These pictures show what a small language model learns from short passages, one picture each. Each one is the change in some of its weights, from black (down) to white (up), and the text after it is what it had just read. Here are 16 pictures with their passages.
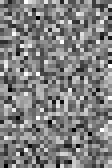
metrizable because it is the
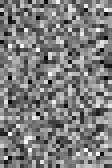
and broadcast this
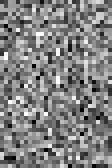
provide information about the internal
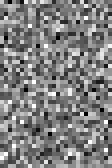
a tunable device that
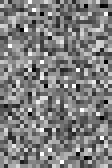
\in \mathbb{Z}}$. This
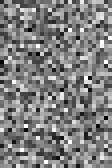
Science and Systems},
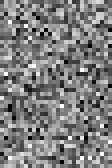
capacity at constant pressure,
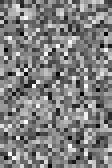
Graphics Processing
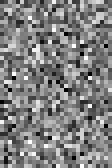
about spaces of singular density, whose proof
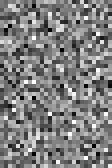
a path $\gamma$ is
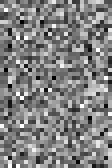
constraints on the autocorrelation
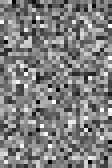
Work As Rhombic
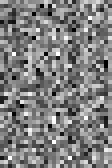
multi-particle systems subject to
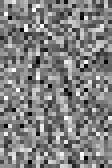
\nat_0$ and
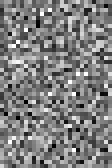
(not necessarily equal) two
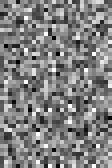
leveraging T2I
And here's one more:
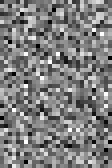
calculated input-output curves for the
